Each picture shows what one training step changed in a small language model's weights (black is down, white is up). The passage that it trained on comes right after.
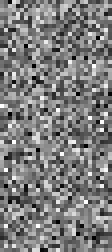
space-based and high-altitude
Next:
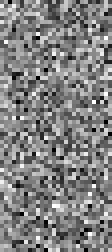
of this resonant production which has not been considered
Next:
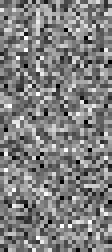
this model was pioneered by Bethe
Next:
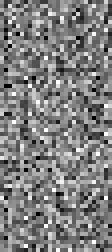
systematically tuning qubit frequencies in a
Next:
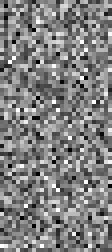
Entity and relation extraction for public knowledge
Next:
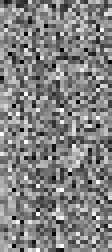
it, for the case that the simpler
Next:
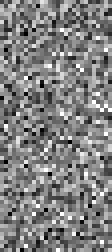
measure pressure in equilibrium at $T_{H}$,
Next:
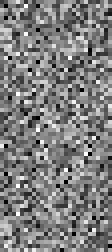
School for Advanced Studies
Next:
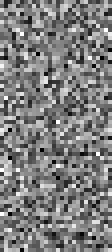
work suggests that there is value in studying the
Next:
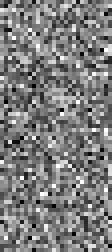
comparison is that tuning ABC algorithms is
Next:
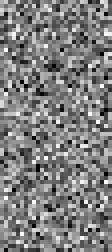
recognize that reflecting on the
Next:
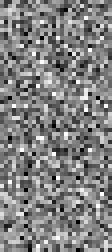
obtained in Case II have been utilized to
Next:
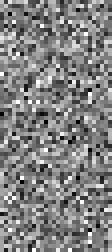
for SAR images.} We use random resized
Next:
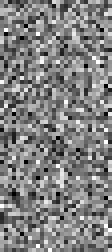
a standard streaming strategy, our approach can
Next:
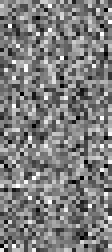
connects Antarctida with a
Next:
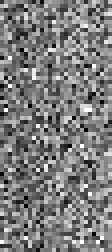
\includegraphics[scale=0.6]{} \qquad
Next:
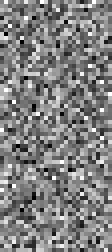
Sites (6, 12); the star
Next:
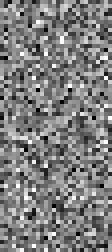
data `feature' is given by the
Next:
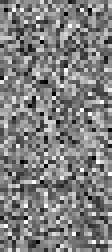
granular rotation at small strains: the most
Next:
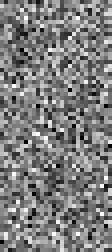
\caption{Characterization of the
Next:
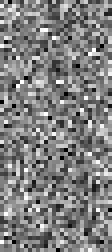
of blocks $N_b$, we use the
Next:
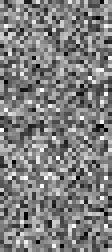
to generate realistic data this paper refines a
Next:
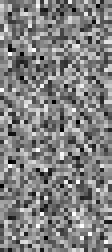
\forall \point_i \in
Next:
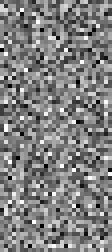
Spatial grid width. **Initial
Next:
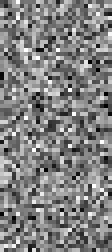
Physics} (McGraw-Hill,
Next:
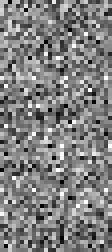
with an extra gauge field $A(z) =
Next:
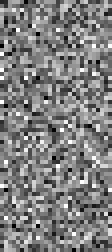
Note that although $n_C$
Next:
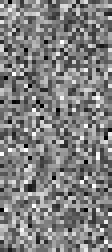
of interest is adjusted (where the
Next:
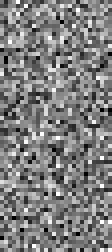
oscillations driven by the two distinct
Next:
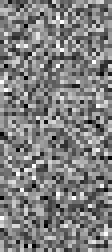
a higher spreading of the grains.\\
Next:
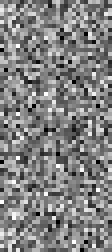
for calculating the interface modes, scattering
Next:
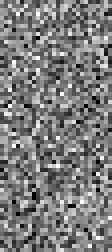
phenomenological theory of resonant transport of fluctuation
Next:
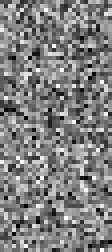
phase of $\pi/2$ can appear in
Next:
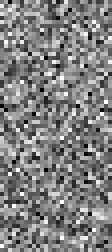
of the paradigm. The paradox was solved
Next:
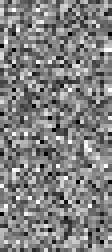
including $LiH$, $H_2$,
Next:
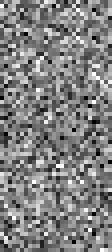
\(R_{end}\) the end-cap
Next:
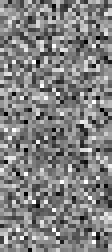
the $\rho$ pole mass significantly.
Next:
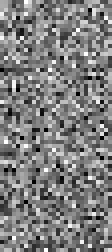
is the conventional band structure of bilayer
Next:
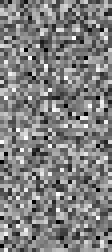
two forms are null, we recover
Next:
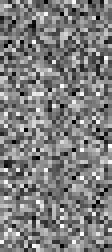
Nujol mineral oil, same
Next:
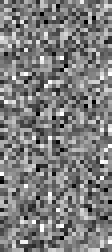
reads $(\Tmax/\Trh)<
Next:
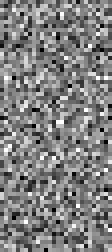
advantage, as it bypasses the need
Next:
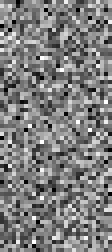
of NbTiN to fabricate
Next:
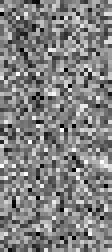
\affiliation{McGill University,
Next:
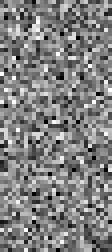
The algorithm initializes $PQ$ by
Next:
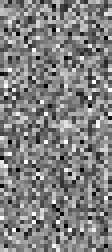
the slowly convergent area and mass
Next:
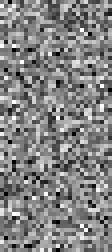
of only two independent sources can indeed be
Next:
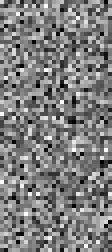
colours from cold to hot represent the increasing
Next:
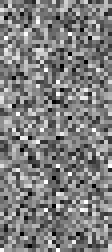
In this section, we further test the performance of our
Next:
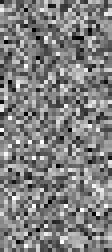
$CO_2$. This will facilitate
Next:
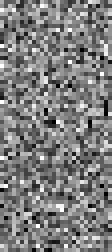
mentioned that there is a vast amount of
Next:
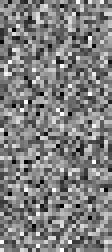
nonlocal interactions. We shall propose a new way
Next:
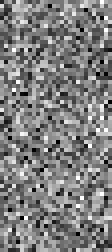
linear magnetostriction measurement, which observes
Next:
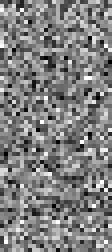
is then created between each of these knots.
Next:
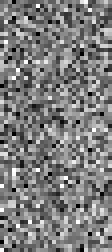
acf_2 / \Delta t_2
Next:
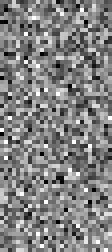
intelligence called ``human computation'' has
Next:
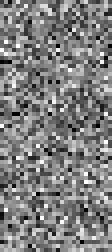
currently a lecturer in the Department
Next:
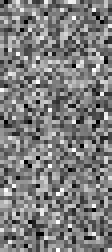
equal-mass systems) from the binary, causing
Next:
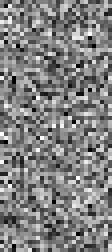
test of whether a given cosmological model can reproduce the
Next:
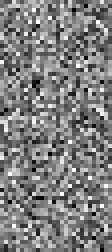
semiconductors. The resulting weak
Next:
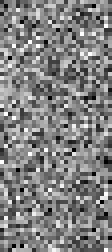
of fifth forces}. \newblock
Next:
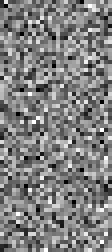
that the wrong segment is selected in
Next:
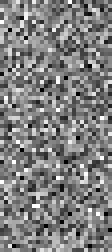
with detector material. In the case of exotic
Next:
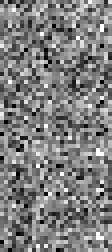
corresponding to periods between 2-100 days
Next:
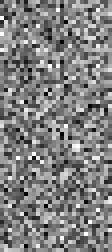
8$ (from left to right in grey
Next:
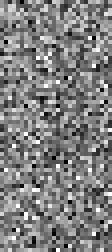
are different combinations of the same structure functions
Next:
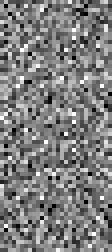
sharifi2023}. In addition to these key
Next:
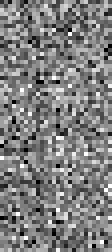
two charged particles, computed under the LO
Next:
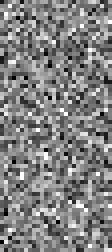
formulas. Moving beyond mathematical
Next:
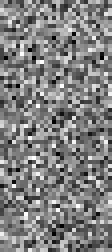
the window size and/or the
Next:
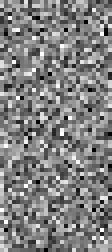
resistivity of our ZnO substrate as
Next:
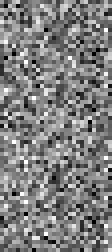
paper, we study population fractions of the
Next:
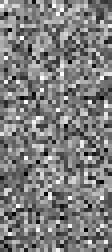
but not on the 75bp genes
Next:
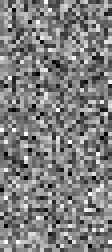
fall within the empirical uncertainty, indicating
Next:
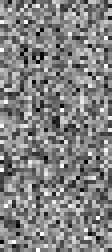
and the spherical collapse approximations,
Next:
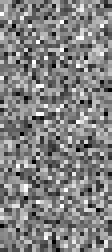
select the most reliable node for each
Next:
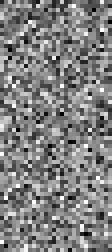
with 8 new antennas, for $\delta
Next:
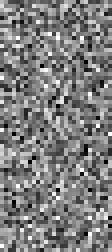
widely studied in the literature, namely those
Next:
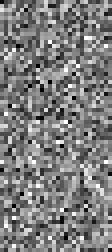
$f(x) \sim \exp
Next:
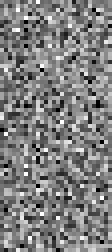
puts the writes of these blocks into
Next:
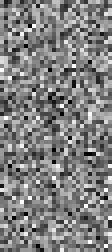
stars (NS) depend on the knowledge of
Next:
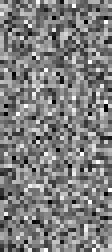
where $f\colon \mathbb{R}
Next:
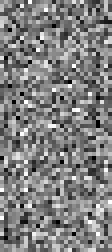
nanopillars and 40 μm
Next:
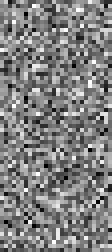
and capacitor banks are accounted
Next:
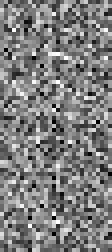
their observation but change the interpretation of the
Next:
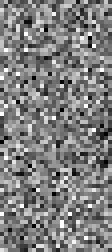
their X--ray colours. We also present
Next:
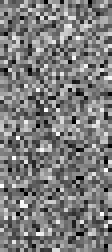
theoretical minimum expected for macroscopic avalanche
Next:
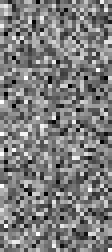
pulsar, and thus they represent an
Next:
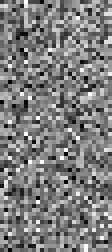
\frac{i g m_D^2
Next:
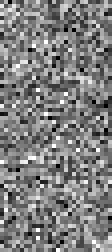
of clause $C_m$ and
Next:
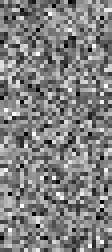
for programs running on unreliable
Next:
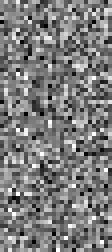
detector design for the high-luminosity
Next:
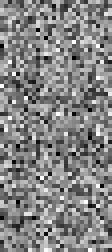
the vertical bars, from top to bottom.
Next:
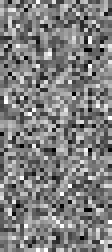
along the height. We assume that the
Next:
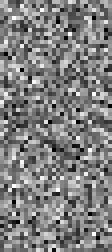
be some effective lambda value, probably different
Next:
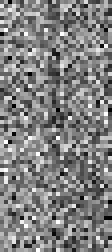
of traditional process modeling notations for the
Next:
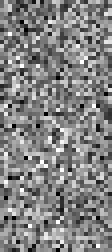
\indent By breaking the symmetry at selected points,
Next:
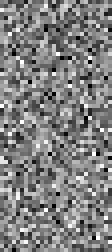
no implications for our paper, in which we
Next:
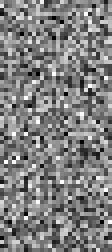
that the actual Bitcoin block
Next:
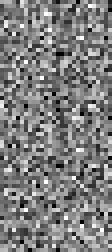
diffuse ISRF across the disk (where
